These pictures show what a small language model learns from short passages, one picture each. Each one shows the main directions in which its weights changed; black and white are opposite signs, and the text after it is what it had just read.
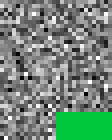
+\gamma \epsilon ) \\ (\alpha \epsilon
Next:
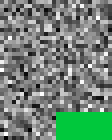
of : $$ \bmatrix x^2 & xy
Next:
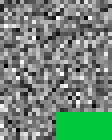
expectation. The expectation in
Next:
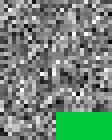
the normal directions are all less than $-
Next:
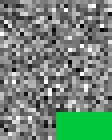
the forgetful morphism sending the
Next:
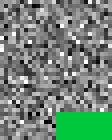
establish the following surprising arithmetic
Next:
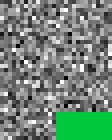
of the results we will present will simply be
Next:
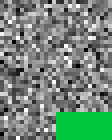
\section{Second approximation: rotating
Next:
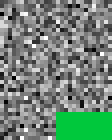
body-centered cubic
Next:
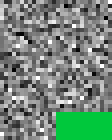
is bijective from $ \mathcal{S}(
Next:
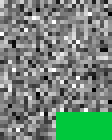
R}$. We assume that ${\mathcal{D}}\subset
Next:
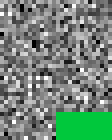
the lemmas, we will deduce our claim. By
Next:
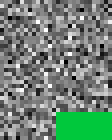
ready to introduce leapers. We already
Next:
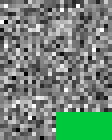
subgroup of the $n^{th}$-powers
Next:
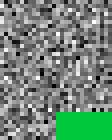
is non-random, \begin{eqnarray*}
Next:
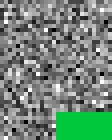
_{K\cap G_p}$ otherwise.
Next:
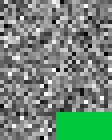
$6$ skew-equivalences
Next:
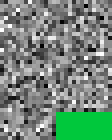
required residual target within the prescribed
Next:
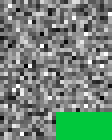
case $1,$ there is exactly one eigenvalue of
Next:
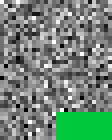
the following definition: a polynomial $H(X)
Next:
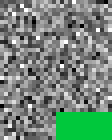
subsequence that weakly converges to $x\in
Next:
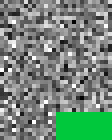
k \in \N$ and $\alpha >
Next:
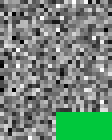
constant) and a Hilbert space $L =
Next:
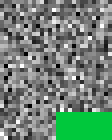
but the class of functions in ``between''
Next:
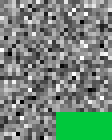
they are between $10^4$ and
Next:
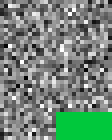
the time variable $t$ (hence the
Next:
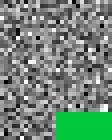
of $f$ on $\Delta \cap L$,
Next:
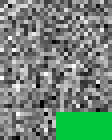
the middle $s$ is involved
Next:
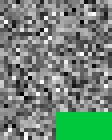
taking one away from the other, \ie,
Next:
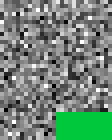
(Corollary~\ref{all covers}) -- are
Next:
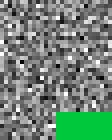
$ \varphi $ preserving Iwasawa
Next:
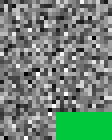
based on two-dimensional circular packing and
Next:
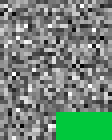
$\opTscLimDis$ of operator
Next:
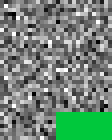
operators \cite{Fre92} of quantum affine
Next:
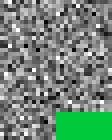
equivariant index of the Euler operator on
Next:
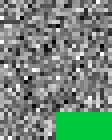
$x \in B$ corresponds to a
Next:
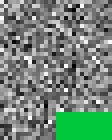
a set of simple reflections in $W$.
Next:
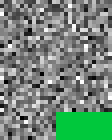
need not be locally constant along strata. For
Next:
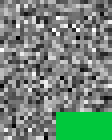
towards a theory of irrationality of
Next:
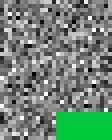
systems in the left panel. The corresponding
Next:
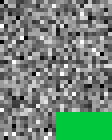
let $\cO_X(D)$ denote the
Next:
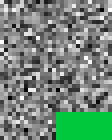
restricts to a map $d: F^p
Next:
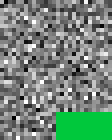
finitely many finer UD codes with the same
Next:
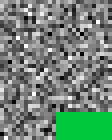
and bounded condition number. Extending the
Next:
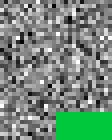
in \cite{bib:Kot}) cannot be
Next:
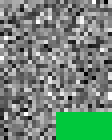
\beta \in \Omega^{k-1}
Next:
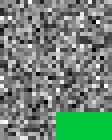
an attribute of the geometry description). The
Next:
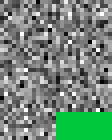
be small when $\Delta t$ is small?
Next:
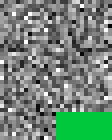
will have multiplicities for various values of $\rho$
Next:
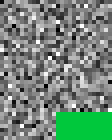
is the classical Griffiths'\,
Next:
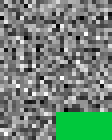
$X$ is an irreducible symmetric space of
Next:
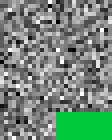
\cite{Ginibre}. Finally, in
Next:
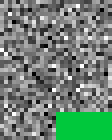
isomorphic to $\frsl(2)$, and
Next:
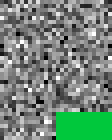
of $\widetilde{\mathcal{S}}^{V /
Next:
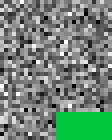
Mordell-Weil ranks. This
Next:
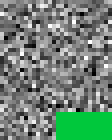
the Thurston--Bennequin
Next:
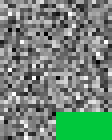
that there is no $z$ with $x <
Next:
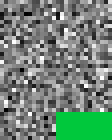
If $S$ is completely simple inverse semigroup
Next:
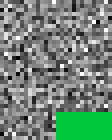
$H_G$ (an ``extreme
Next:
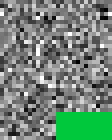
+ u_n$ is the amount of
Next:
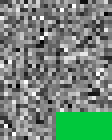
of fixed size is also investigated, and it
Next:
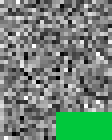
the $p/q$ limb of the
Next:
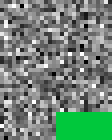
For instance, the statistic on the number of
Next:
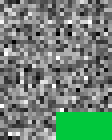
have the existence of an extension operator for the weighted
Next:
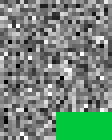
to the rolling, which is then also contained
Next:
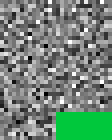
\ref{fig:frac_tri}. We
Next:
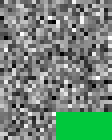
Indeed, it is a great luck that
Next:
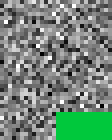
the group. Classical examples include:
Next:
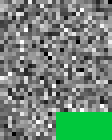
{\noindent {\it Remark} } \def
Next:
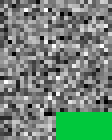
\] as $n\to \iy$, uniformly
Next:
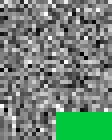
is generally believed, in certain
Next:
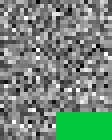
conduction duty cycle of switch
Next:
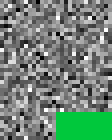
step prediction of $x(t+1)$
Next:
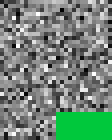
and let \be\label{fubini}
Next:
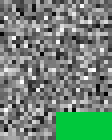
on $r$ such that $$|\sup
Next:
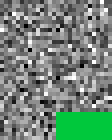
educational assessment studies such
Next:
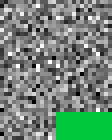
of \( \hat{\omega}_x \) and
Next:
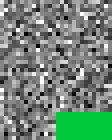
\{p,\sigma\} $-plane, where
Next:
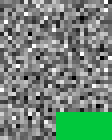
{\cal G}^k$ the maximal approximation order of
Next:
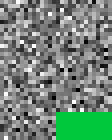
a number of authors have establish interesting properties of this
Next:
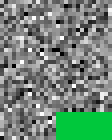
certain nonlinear effects related to association. As an
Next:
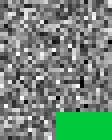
is an isomorphism of crystals. The triangle
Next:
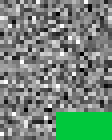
to estimate $L^2$ norm of
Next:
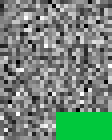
From Theory to Algorithms., Cambridge
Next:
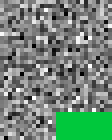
that they reflect many geometric properties of the variety.
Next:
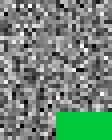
is zero: $$\begin{array}{|cc|}
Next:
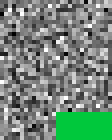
sets with the form $$ \{\omega \in
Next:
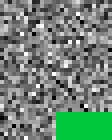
vaccination and preventive control
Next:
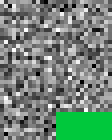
integrable system it is necessary to describe the quantum
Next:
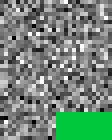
and is generated by the Dehn twists along
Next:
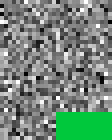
Similarly, the electrical part for the
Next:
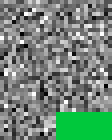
Atlanta, Georgia
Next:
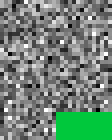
number of Hamiltonian paths containing
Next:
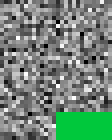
on the relative tensor product of the underlying
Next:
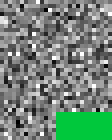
to be \emph{adjointable}
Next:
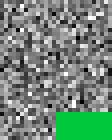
L .$$ Otherwise an inclusion of the
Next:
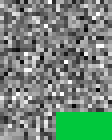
In Figure \ref{AB}, the products on
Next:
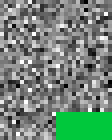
the computational domain to the center of the left
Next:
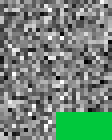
satisfying $0\ge K \ge -
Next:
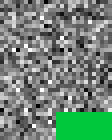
probability theory, which would allow us to say, that
